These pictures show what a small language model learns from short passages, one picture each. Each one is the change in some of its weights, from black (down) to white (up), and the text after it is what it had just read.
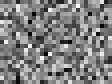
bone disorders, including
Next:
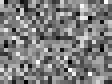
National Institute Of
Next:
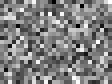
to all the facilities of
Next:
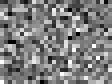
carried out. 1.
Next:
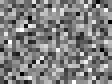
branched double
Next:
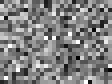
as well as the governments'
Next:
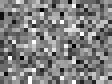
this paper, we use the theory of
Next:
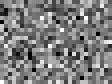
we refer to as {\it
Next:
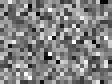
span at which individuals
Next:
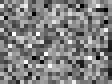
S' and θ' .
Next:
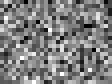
error analysis is also provided
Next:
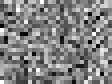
in Total Knee
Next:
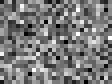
futurs enseignants
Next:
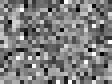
well-known fact that
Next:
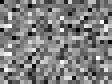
harmonize material
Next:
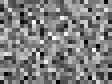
Optimize Building
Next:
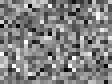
permutation. Further we
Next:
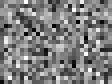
are actively participating in research and
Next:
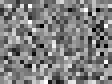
not contain~$Q$ as a
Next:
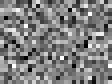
Lie groups for a law
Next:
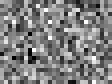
Recall that the definition of the
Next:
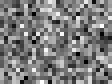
in the field of non-formal
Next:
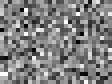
pictures and describing
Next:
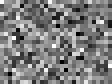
the author Fredy
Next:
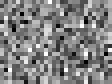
. \] It is the goal
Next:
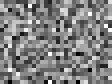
implemented. A minimal
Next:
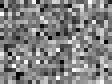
supercritical case.
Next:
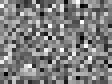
as proper operation and
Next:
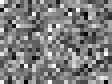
by internal medicine
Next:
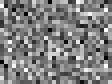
& \dots & \dots &
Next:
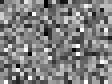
= n,\] and hence
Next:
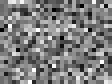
data and code supporting the
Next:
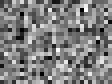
Is)$, called the
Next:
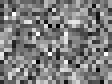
investigation involved
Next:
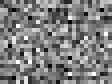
and Zhuoping Cai
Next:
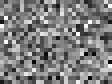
is an independent set of
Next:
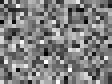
\pi_{m})$ such that for
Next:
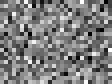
representative of the
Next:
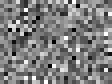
water absorption
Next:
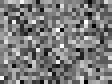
of $\xn$ and
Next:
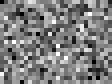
$ and $\Lambda[x]$ is
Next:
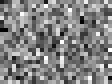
\wedge e_1\wedge
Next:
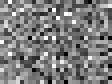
girls, it is possible
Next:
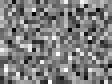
algorithm to solve this
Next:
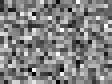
Motor 3 speed
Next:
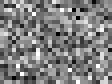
theory of genetic algorithms
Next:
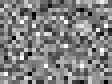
with ring of integers
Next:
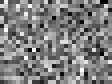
should be considered explicitly
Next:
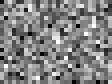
some IOs managed to
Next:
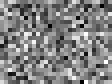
[m/s] and
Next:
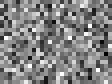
angles between standing and
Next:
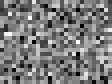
moment conditions, as it only
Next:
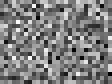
their effect on productivity.
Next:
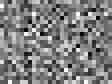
algebras $\cL$ are
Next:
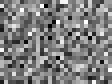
heritage (for
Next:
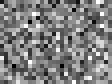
weight $2 \omega_1 +
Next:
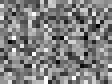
not speakers of their
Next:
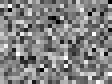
to the CAD model and
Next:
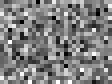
refers to the fact that the
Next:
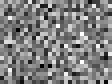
their ability to describe
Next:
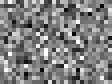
in the second filial generation
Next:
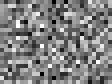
a mild deleterious
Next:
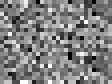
part of the proof of Theorem
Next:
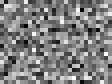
sequence of graphs.)
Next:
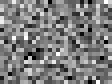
target $T[1,
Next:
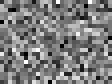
over longer periods. It
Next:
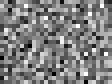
and $\otimes$; see
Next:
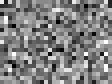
$\rho$, Magee et
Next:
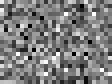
i.e. a set of elements
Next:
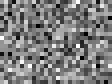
shaping human
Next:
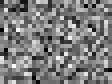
international economic relations:
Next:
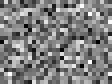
the reaction of the king if
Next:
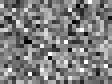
applications have continued to be
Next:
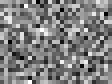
the latter more or less
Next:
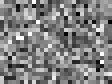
results of incremental non-linear
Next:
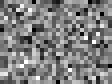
conscientiousness, and
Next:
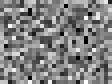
basis for the rapid development
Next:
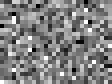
Nigerian contribution of
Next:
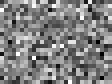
Simple Summary:
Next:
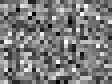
reaction time at 60
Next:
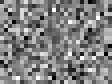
a more general formula, deduced
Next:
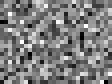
Poisson random variable
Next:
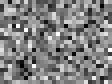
and thin corpus
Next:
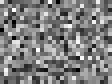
due to its disciplined
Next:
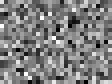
the global manifold on which a
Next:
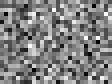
as responsible AI and
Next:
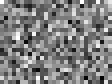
lost all attention, the
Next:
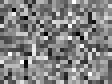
worsened by increase in
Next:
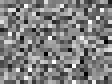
process can be repeated at
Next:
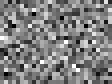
a days, diet and
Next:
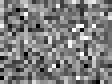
where $\gamma$ is determined by
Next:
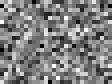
the MH MCMC
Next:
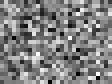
observation that $L$ is
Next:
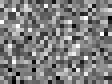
the smallest positive (or
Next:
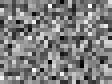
the system by providing modern
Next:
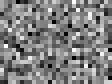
perceptions of international
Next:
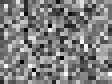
\end{array} \right],
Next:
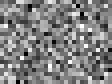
BZ-algebra $(X;
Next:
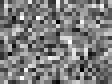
\end{equation*} with
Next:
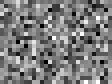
Adding A Semantic
